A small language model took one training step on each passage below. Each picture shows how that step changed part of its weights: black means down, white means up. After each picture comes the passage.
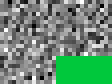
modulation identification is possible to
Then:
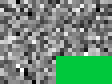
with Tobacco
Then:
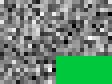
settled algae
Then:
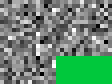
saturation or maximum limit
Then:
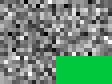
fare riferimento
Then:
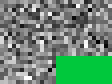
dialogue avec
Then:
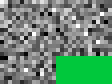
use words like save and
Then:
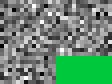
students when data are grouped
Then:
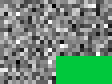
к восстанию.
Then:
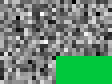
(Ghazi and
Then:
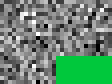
belongs to rural
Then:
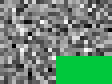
yaxlit tarbiya
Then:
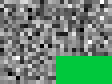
вищого рівня
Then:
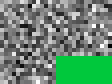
estudante, como o
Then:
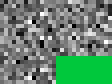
vermelha ou
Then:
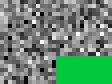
20 IOOS core
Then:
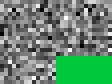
ma'lum darajada
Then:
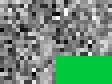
de la energía
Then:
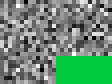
decision depends on the
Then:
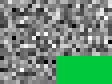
qilish hamda yashil
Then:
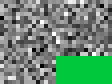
réserves de change
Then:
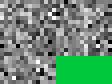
(Eds.), Motivation
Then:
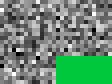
From “Scientific
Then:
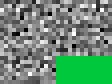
shown that it must have an
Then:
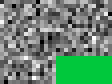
endogenous to the project
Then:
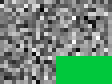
with the diverse country.
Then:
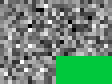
Abobala proved that
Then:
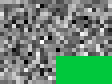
L., Thapar,
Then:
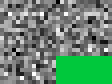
Virk et al.
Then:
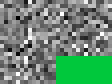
и экологические
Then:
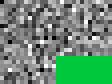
swabs were assessed
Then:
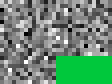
central, and social relations are
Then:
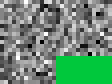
part two: key features and
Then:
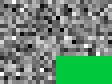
yet in an acceptable
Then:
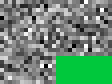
of literature, but in the
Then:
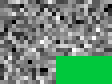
the disease and in its
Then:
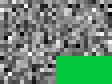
sob a luz das
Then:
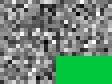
to the therapeutic
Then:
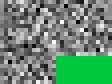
Department for Transport published a
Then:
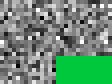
ZnO:Al layer
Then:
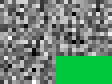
الوحيد في
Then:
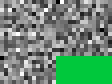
enegiya isroflarini
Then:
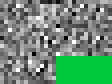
into our model to estimate
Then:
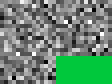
operational aspects. The
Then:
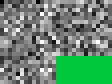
linhagem crítica,
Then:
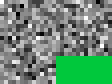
nieuws voor
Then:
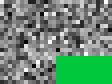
addition, some other perspectives
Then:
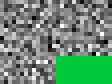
Project meetings WPL
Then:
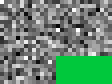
while 1.8 meters
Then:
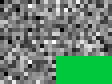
en comparación con los
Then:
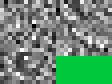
televisione. In
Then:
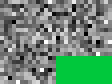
the detection of cracks and
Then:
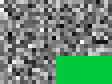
una gran variedad
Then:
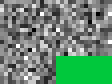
culture and traditions from different
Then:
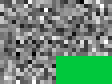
of aspects of translation of the
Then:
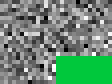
– bir kitob
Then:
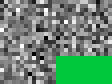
заняття з
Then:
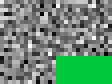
частини церкви
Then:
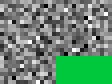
regulatory framework. Phased
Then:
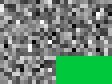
and numerous articles on
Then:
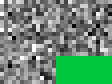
and organizing the idea
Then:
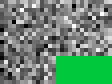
reaching the highest enhancement
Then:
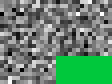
oqibatlar haqidagi
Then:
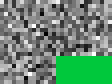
tikilgan, shuningdek
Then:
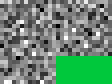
encouragement. Son
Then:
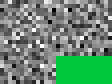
indentation techniques. The
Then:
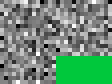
как правило,
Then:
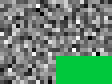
2. Хакимов
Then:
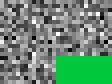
que le miroir de
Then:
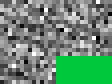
of the transformer would be
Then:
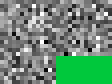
Covey), which
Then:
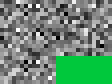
Крук та І.
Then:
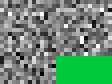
dirigidos hacia
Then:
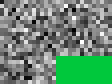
tola tuzilishi
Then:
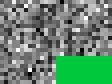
to enhance exploitation time
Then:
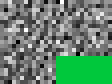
renda. 5.
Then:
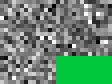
in the land use and
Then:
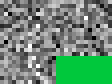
powder, resulting in
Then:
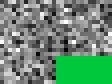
that manages a shared
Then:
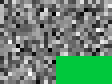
and snowpack
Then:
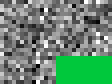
of the study was to assess
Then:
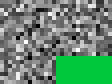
vaqtdan boshlab,
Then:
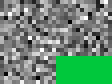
different galectins.
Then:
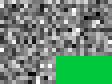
carried out using Statistical
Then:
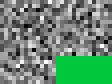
about the strong axis must
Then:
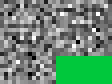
kasalligining zarari
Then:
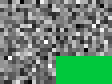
contrôles sectoriels
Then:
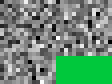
space imagination and creative ability
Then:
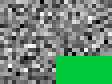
internet ilovalaridan
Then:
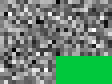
Vashetko and
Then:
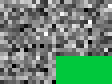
эффективность в повышении
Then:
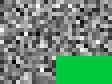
- Value), including their
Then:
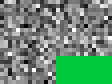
areas, crowded
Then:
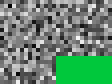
ajratilgani, yoshlarga
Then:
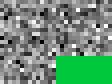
Розвиток на
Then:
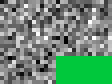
is performed that binds
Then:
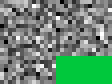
har bir sohasi bilan
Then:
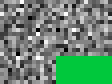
De Blaey deze
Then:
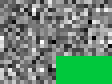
applying creative and interactive
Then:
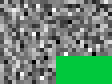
the GGS:
